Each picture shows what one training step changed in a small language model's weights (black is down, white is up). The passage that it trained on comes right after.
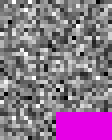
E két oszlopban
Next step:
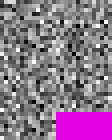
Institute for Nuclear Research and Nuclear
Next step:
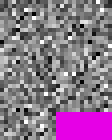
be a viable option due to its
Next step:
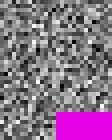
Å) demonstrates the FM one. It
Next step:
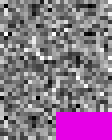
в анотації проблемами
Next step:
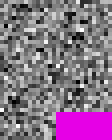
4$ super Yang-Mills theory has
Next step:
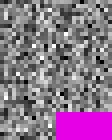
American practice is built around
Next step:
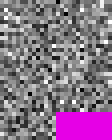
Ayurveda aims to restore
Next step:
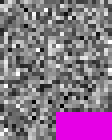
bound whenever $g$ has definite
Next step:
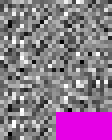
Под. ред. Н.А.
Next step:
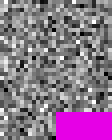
logging in, you access your
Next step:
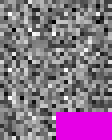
(WHO FCTC).
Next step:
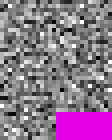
técnica, enquanto para as
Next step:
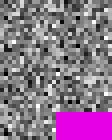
report –85 by World Health Organization
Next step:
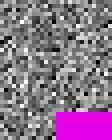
updated its TTP taxonomy
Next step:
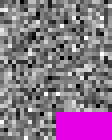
make a wind turbine by using the composite
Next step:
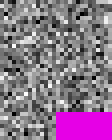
white matter lesions, limited signs of
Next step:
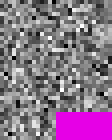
rapport au PIB. Il se
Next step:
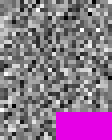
due to its simplicity and efficiency. First
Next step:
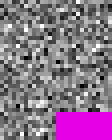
does not face the issue of correlated
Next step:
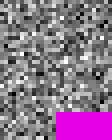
focused on the $N = 2$ and
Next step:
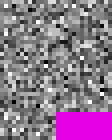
kinds of objects in a common latent
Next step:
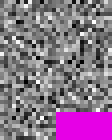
sentimientos y pensamientos
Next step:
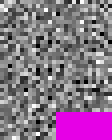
the construction of the mixed game $M$
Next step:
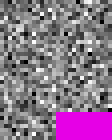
no} binaries (dotted
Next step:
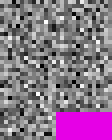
probabilistic approach, the variability of the input
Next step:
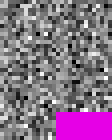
Research model CSR_Invert is social
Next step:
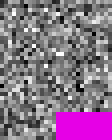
sector so a scale-invariant completion does
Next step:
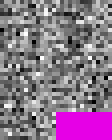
matter density contrast is given in the following form
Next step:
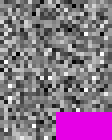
author's perception of the lack of
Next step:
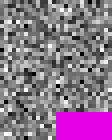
análisis de varianza los datos
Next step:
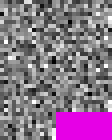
accompanied by appearance of the
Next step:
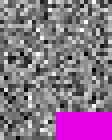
vividly commented on by *The
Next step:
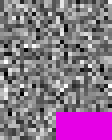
funding in children's welfare and
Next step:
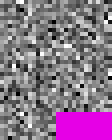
Gap Chekima et al. 2023
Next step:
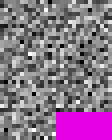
\triangle \tau \right)
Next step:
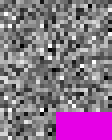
тутиб элга қўл,
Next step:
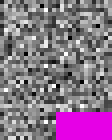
to see a student as a node in a
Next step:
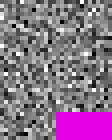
to identify the cloud function calls and
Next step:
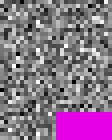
que se pensar na influência que
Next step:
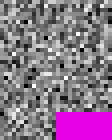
Michalczyk, 2019;
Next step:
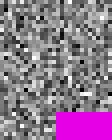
о нищем Лазаре,
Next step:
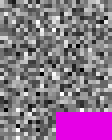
were used from the Pew Research Center and
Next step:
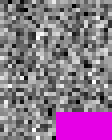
each model resembles a normal distribution, comparison
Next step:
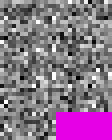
time that RFID reader inventories all
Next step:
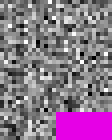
fully nonlinear potential-scattering
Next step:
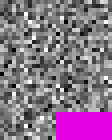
/ Skin Products - - Marble
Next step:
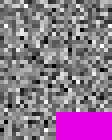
aytib turibdi. Agar
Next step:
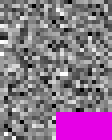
huquqining amal qilishi
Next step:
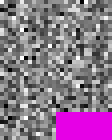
analyze, and annotate endangered
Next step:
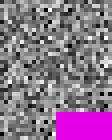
isolated communities is presented in Algorithm
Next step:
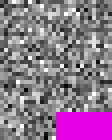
state of the roads. Suboptimal
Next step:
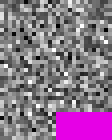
the selection efficiency and to \lint:
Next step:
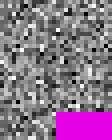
instead of crowded city
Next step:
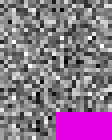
for systematic errors at the level
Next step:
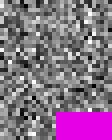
an analogous flow, for which the stability
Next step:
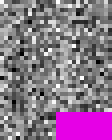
mass versus redshift or age of the
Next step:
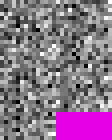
in the formation of new Georgian literature
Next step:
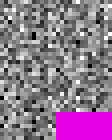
Г.А. Матвеева
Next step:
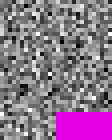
Р.М., Юнусов
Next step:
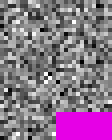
Rate Scheduler & Linear
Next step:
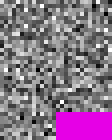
have read this submission. I believe that
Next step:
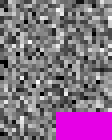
more conscious about thalassemia,
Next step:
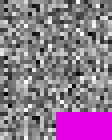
ОБЗОР 178 Дыскин
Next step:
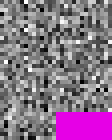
of the UN, which demands that
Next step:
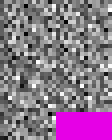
{\bibfnamefont {J.~F.}\ \bibnamefont
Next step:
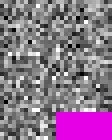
[1]: - 1) Work Context
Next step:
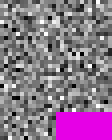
a Riemannian metric and a
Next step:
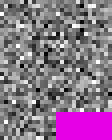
*Outer Loading PLS
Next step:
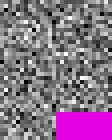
a melhoria da qualidade de vida
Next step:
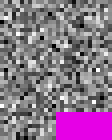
gas and alternative fuels, utilizing
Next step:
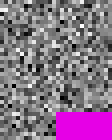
M/0.8$ on the mesh used
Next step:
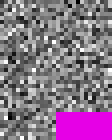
on the volt/var curve $f$ and the
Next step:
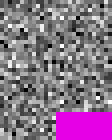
structured and validated questionnaire adapted from
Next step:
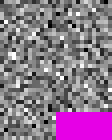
(5), isothiopendyl
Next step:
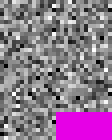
третьем месяце
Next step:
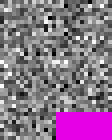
on these predictions, drug developers
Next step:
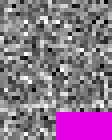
la foto, de la presencia de un
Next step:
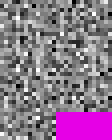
кўрсатиш махсус
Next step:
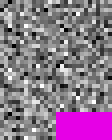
when subjected to differently processing methods.
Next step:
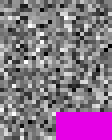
language, because it provides a consistent methodology for
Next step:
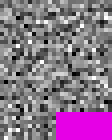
ao autocuidado dos homens de uma
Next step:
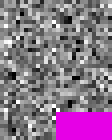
milliy tilshunoslikka
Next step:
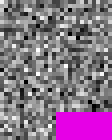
- Emissão de certificados,
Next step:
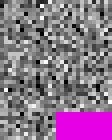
submitted to the WMProxy service
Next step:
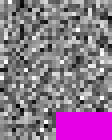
in all three simulations. The highest resolution
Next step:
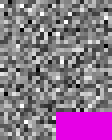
in the case of the optical harmonics
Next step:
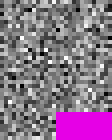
network and (b) multi-connected
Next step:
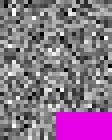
Test Emotion software. Before
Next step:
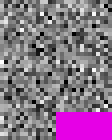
Optical Ophthalmology,
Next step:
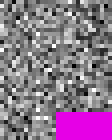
over the metal due to oxidation in
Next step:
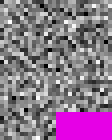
terhadap Konstitusi
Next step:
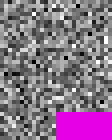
bu patologiyani davolay
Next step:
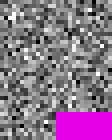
and 28 days. The results showed that after
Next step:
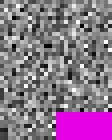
uchun sifatli ta'lim
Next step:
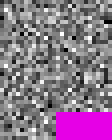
somewhat loose here for at least two
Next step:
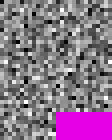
har kuni yangi-yangi
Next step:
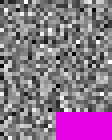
is of interest for a variety of applications including
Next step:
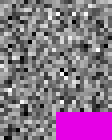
the projected nanowire atomic coordinates
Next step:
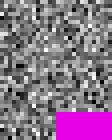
In other words, as the gas density increases,
